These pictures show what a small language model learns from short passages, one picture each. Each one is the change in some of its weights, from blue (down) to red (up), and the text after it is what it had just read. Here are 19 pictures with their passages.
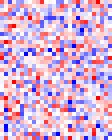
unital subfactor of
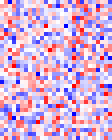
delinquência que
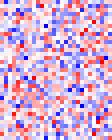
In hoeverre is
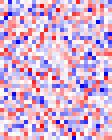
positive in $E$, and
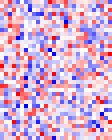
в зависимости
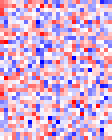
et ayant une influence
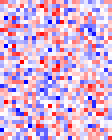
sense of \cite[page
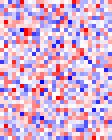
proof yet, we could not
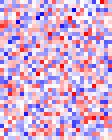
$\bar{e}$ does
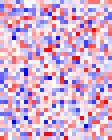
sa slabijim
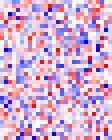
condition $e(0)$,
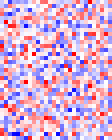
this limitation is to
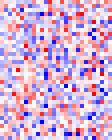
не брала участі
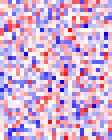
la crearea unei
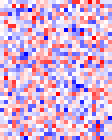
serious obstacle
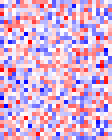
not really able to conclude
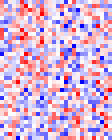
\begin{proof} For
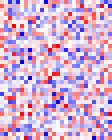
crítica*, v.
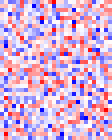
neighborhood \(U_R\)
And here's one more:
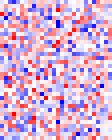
arbitrary, we find by taking
